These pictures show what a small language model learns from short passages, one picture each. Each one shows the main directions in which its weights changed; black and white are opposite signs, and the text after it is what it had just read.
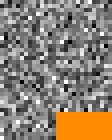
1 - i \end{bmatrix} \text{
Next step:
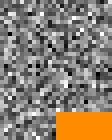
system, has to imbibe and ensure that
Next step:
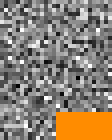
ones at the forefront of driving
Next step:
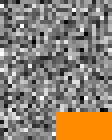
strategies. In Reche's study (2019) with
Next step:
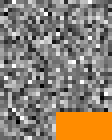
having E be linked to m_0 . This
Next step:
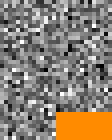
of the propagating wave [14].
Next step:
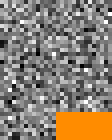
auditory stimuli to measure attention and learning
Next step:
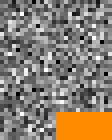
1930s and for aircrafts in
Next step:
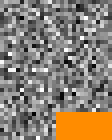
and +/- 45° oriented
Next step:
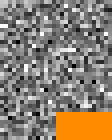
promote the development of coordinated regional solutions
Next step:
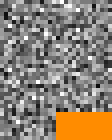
microsystem, mesosystem,
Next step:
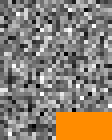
air quality is strongly influenced by human
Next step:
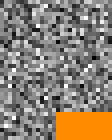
LAR-YOLOv8 model
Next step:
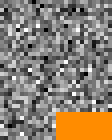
5 SW 5 5 Without Vinegar
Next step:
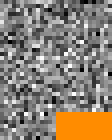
City of Lac-Mégantic -
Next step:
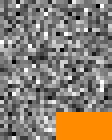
statistically significant Table: 2 shows that all the
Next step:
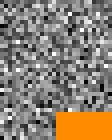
needs to train the system for each character and font
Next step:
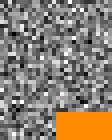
trade through them. - ✓ More number
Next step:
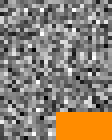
width which has to be appropriately maintained under
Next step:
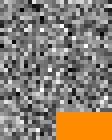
an epigastric tenderness with a
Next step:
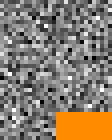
because of the presence of the blood–brain
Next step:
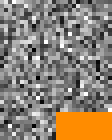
literature than in maths, science and politics
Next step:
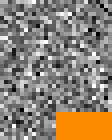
the third-party evaluation team, and
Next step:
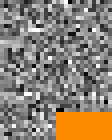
to further breaches of trust, both real and
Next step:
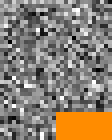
immune evasion is its NSs
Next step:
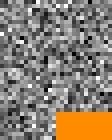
each given a matching icon to improve
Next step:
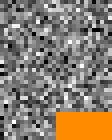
heat load. As the model have been calculated with the
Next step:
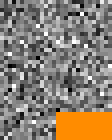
*Science and Transport Progress*,
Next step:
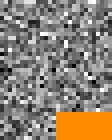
the Director, CCDC, 12
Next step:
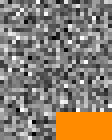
mok sampat saediya
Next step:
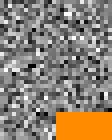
by empowering the sustainability of EV use in
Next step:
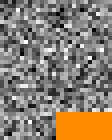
pile-toe conditions, particularly when time
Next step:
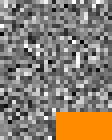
influence on the learners' language goal attainment.
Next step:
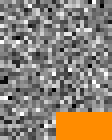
it is based on a search query. That
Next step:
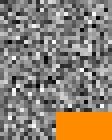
period covered January 1,
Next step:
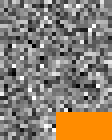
and can be well effective according to these results.
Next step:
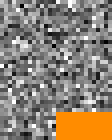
edited volumes (approximately
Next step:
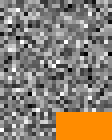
Results and Discussion Here we explore
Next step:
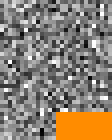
boundaries to access. Anyone can easily
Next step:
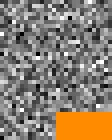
students of engineering, developers, and social
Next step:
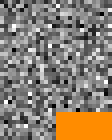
desorption curve; M300 Figure
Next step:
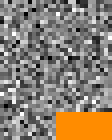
zeolite framework. Computational results obtained
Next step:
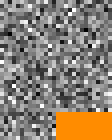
emphasizes shame or embarrassment can
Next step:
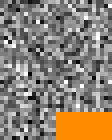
As (ASMT3 polymorphisms) are
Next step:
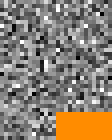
be controlled by the DGS. The
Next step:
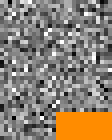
Royal Central Office for
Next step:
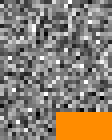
is shown in Figure 7, where it can be seen
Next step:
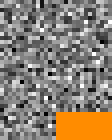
0.5% xanthan in different
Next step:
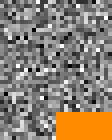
order of oviposition. N/A
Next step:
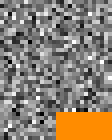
class DepImpl implements DependencyA
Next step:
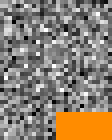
assessment focus above. Closely related to the
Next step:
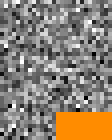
between the individual and the social collective,
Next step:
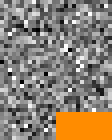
respectively). At initial factor settings, the
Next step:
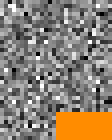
Horniman Museum &
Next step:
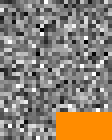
Rebamipide microspheres and
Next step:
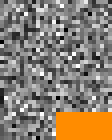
mere adaptation to strengthening the capacity
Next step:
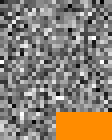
study, the total for the online learning facilities was
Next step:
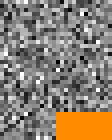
DATA AVAILABILITY
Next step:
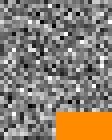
(Bi-LSTM) and
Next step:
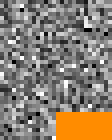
stress increased the germination percentage by three
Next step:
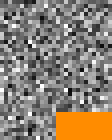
the Euclidean distance. Note that
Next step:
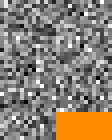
event with a high survival rate after
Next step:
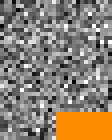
New technologies can represent, for some aspects, both a
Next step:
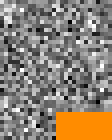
processed 2022 Variables Indicators Mean
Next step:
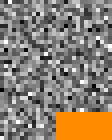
or illiterate knowing just enough Latin
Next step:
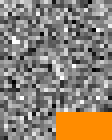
also leads to various types of diseases like
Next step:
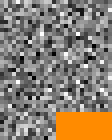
in water samples from River Gongola,
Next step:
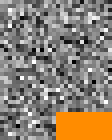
ng/mL in Group B ($P
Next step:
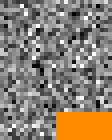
well-known practice (Nowak *et
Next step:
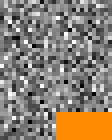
Association between the use of face
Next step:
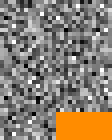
the typical background under non-dusty
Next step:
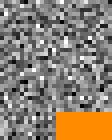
furnished the compound II (0.29
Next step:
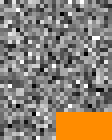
Finally, the performance of all neural networks is
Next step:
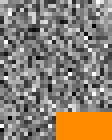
primary cardiac tumors. Results: We
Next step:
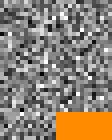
of either 5 or 3 blocks, and its
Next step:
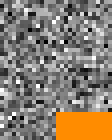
Hills, Doimukh,
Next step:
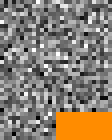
sharing to parking operators and analysis of the
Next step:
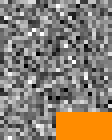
the central rift region. Using statistical
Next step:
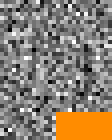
- P3 : Basic feed + organic
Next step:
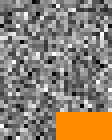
weight of the stabilizer was less than the
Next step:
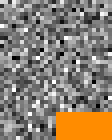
wavelength at the center frequency of the
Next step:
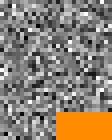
Shamsuddeen Muhammad
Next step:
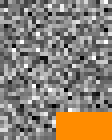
to retrieve abstracts from
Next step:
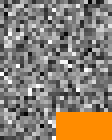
groups; and the identification and paying attention to
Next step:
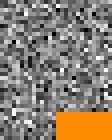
yet to be explored. I address the problem
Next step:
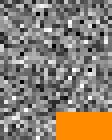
relativity” since it was *neither general
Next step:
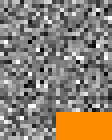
and requires a thorough investigation and the application
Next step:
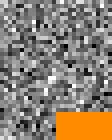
treatment recommended lead to dissatisfaction among patients
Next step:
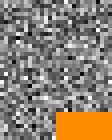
of this life science. Based on these
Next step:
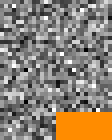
process of formation of value-semantic experience of
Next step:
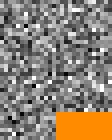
weight significant intervention group differences of the post-test
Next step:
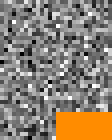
it requires some corrections. First of
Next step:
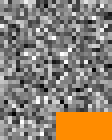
the leading edges of input signals have close
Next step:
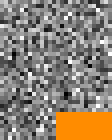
at top right of each page. The
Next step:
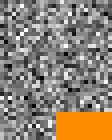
comparative advantage – a nation's advantage
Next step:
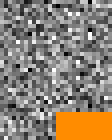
to inhibiting the growth of pore;
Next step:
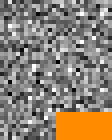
Colombia. The starting point was
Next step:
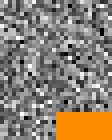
implement the reform and bring about change. Table
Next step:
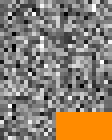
"Migrants as Messengers"
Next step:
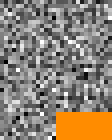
from Wilmington Friends School in
